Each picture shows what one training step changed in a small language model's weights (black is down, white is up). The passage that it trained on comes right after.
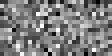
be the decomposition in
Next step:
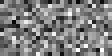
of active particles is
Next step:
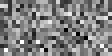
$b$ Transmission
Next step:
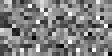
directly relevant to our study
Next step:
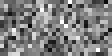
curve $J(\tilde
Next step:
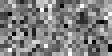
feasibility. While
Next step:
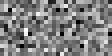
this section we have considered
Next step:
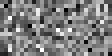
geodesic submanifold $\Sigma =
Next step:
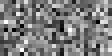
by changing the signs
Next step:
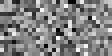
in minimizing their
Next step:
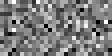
value of the function at
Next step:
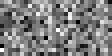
need to prove some
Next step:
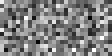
the following axioms,
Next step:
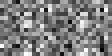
a recent survey
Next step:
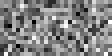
\omega) \rightarrow
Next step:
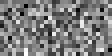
there is a commutative diagram
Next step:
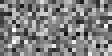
a $z \in
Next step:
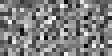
the uncertainty proportionally
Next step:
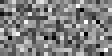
a right triple;
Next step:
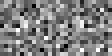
on Parameters}
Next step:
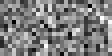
uncertainty sets is that they
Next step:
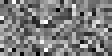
The previous inequality follows from
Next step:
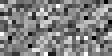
the transformation of the deformation
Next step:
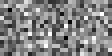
[9] authors consider
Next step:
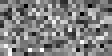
there exists $\varepsilon,
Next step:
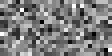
by the inductive hypothesis
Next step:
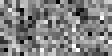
\psi$. Here
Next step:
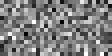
Security Site
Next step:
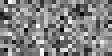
X$ is unbounded.
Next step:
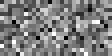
of its time limit on
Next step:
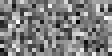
so that, for
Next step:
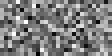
and JNB3
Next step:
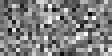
smallest $n$
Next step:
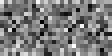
used in the definition of
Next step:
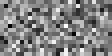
} \right)
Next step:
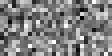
) + \lambda
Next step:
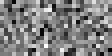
sum of colors is
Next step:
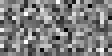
Thus, by Theorem
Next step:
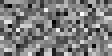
is part of rotational
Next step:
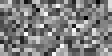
is to set upper and
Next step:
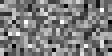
a difference analog of the
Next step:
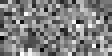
counit for $F
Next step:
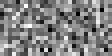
u\mbox{ in
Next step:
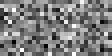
a \'egalement
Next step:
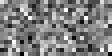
\Big| \ge
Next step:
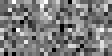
estimate for the operator splitting
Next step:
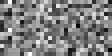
hence the proof of
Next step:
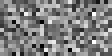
as the grid size
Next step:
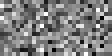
for handling the case
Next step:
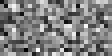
be carried out similarly
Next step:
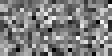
the later results of
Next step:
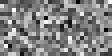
the energy system constraints ensure
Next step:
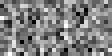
\gamma \cdot
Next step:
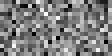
noting that the expression
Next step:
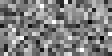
variables are considered as a
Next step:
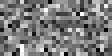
space of continuous functions on
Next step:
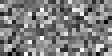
the class of expansions
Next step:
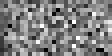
$X$ be as
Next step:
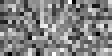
Kapranov and
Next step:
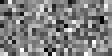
hence the diameter. On
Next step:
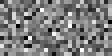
are filled with a
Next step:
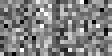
may be further transformed
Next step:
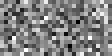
may subtract
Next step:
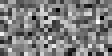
the last part of the
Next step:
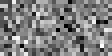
$Q$. By induction
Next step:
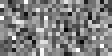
R_1$ such
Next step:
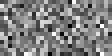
the product metric on
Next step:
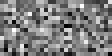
a large variety of input
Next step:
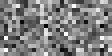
last expression can be made
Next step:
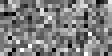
exists. The Gauss
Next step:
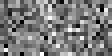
spectrum consisting of all
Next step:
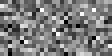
in the principal series representation
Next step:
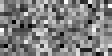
generator is required to
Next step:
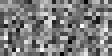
our experimental results,
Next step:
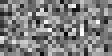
an element $a'
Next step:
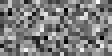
is affine isomorphic to a
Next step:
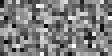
claimed in
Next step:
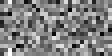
is consistent that) the
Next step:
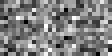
contractible 4-manifold
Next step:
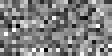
will be to cook
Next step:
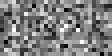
condition~(i) ensures
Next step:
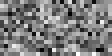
we obtain for any
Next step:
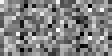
In particular, we
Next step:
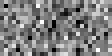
definition of \ essential
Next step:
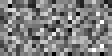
I cite a small
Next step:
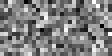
origin is connected to the
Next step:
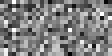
the wealth of
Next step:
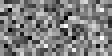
Let $q$ be
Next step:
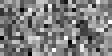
countable subset $A$
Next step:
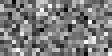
only one component, say
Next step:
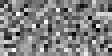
% For the fourth
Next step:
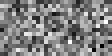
the blurred
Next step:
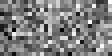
without oriented cycles, and
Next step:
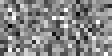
\right) \times
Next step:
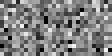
measurable. We adopt
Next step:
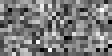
bundle of fields as in
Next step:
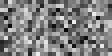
$J$ is
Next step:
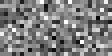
{equation} Hence,
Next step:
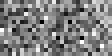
greater than or equal to
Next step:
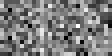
projective bundle ${\bf
